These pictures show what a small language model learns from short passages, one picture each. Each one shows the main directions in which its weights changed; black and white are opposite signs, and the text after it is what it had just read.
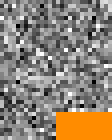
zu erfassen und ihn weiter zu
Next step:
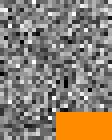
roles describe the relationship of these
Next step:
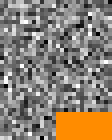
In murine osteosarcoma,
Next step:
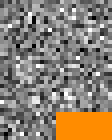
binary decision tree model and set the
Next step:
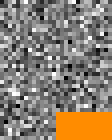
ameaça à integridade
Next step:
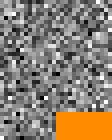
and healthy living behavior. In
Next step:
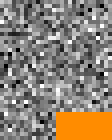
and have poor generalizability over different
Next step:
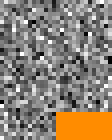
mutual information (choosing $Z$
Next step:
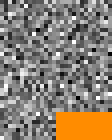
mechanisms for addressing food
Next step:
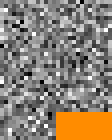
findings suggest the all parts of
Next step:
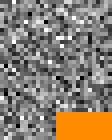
of authorship in Medieval
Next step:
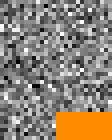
while the other four layers, above and
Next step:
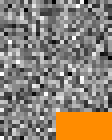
a hint to design harder
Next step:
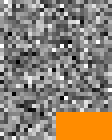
and intragenic structures; a changing
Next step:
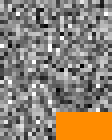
to allow them to cooperate for a
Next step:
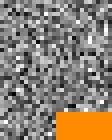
Ehl-i Sünnet
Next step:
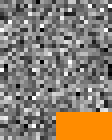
limits on their use. The findings provide
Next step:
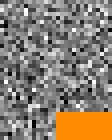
Kuzatuvchanlik insonning
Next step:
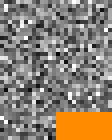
de assistência ao parto.
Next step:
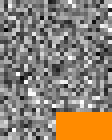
tekshirish maqsadga
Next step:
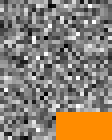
of prison-based therapy: The
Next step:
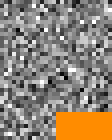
, отложить значения
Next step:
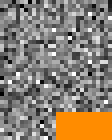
we try to maximize the system
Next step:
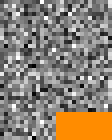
gauge symmetry, in principle
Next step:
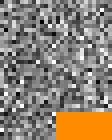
the best for the theoretical prediction of the
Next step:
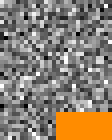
beam is set perpendicular to the simulation
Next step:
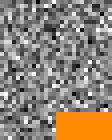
that the sensor can be employed
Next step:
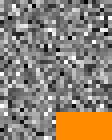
0.998 and are adjusted for
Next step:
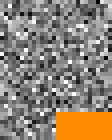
companion dynamically links the
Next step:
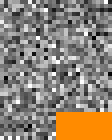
We construct a dataset of 13029
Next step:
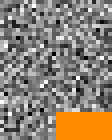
be collected from student athletes
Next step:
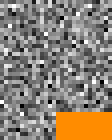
equation (\ref{boundl_3}). The
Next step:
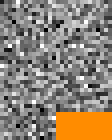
fecha de inicio, fecha fin
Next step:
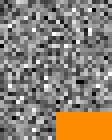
high temperatures. The graph shows also the temperature
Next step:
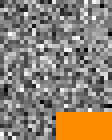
and repulsive forces between two
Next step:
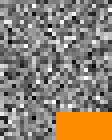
tissues are replaced with
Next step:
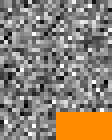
февраль куни
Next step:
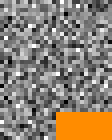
cuestionario se desarrolló y
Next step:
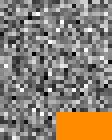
to the very inner heliosphere.
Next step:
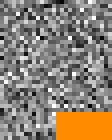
in figure~\ref{fig-42}.
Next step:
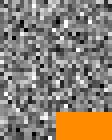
6. Baltaniyazov J.
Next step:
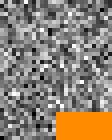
the prevalence of hypertension is
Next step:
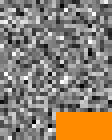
251]. Социальная
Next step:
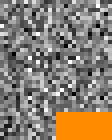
testing, the model is given to the client for
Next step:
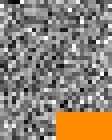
It can burn our skin and cause
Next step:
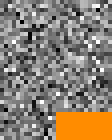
of extremal black holes.} The
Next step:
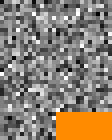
quickly (but see also
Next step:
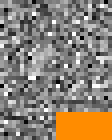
not exceeding mentioned maximal
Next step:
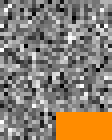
live without begging in redness
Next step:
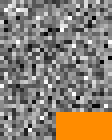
that matter is quantized into {\em
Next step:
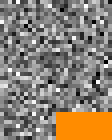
is chosen. All high-symmetry
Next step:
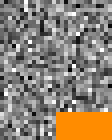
\end{tabular} \end{table}
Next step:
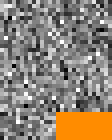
such a system, e.g. urban
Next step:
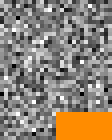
the elevation of the south celestial
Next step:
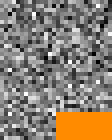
voce sola da un cantore che
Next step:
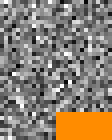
condition, the semantic differences between
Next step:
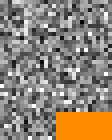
generation to pay attention on
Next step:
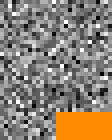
energy, environmental, and economic
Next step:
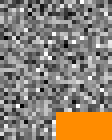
only once in while during the process. Conclusions
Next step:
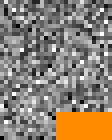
damage the environment significantly, so
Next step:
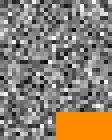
normalized gap function with symmetry $\alpha$.
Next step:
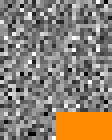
a Sala de Informática para
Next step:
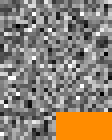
be in Boost mode. - AVR
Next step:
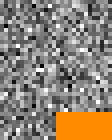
memperlihatkan hal ini.
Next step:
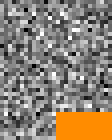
total angular momentum and global
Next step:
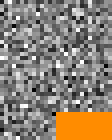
deal with the inverse, since
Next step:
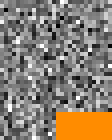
test dataset. Misclassified
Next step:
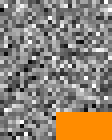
on offer. Y's main strengths
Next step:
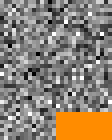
as well as other application (Adebayo
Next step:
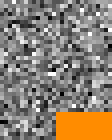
ezzel szemben az
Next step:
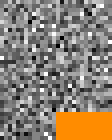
musulmon askarlarning
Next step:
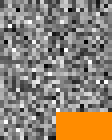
illetve a tanulók
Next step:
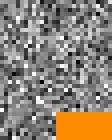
of each circle indicates the number of parameters
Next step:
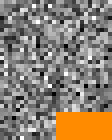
After diagonalization of the full
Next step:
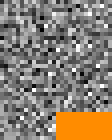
talab qilmoqda va ularning
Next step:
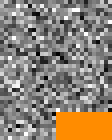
allocated to the universities by the
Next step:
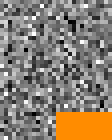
y aseguró que sus fuerzas
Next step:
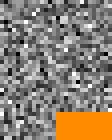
o fim da união. Os
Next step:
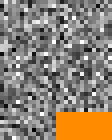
ҳам катта
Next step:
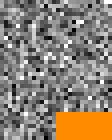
should be cited as: Coomber,
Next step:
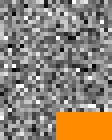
with D3 charge moving in the zero
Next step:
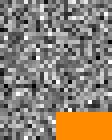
resistance for the two layer samples
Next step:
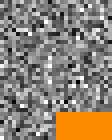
avec *promesse d'une
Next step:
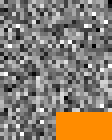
of Actuarial Finance and
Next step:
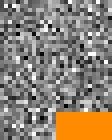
ta'minoti sifatida
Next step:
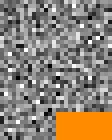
Two different phenomena, such as the
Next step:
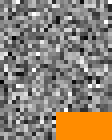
same capabilities as the human agent,
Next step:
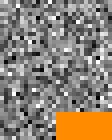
\cite{MTW} we define the
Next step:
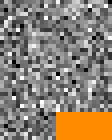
This experience is not merely an
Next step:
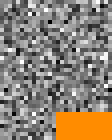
out using the methods of scientific
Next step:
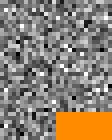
intellectual honesty in
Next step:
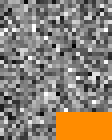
the center of the lower part of the
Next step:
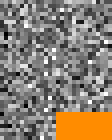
pH elevado, menor vida
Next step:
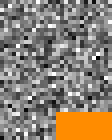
deficiency in Table 1 except for the
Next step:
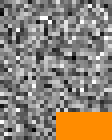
carriers of ancient Yi
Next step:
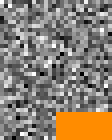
nickel-exchanged zeolite
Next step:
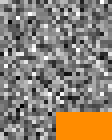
2 tags: Specific,
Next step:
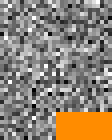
using a suficiently large number of frequency
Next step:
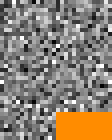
adequate. Indeed, it did
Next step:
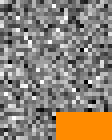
argument to support this claim at any
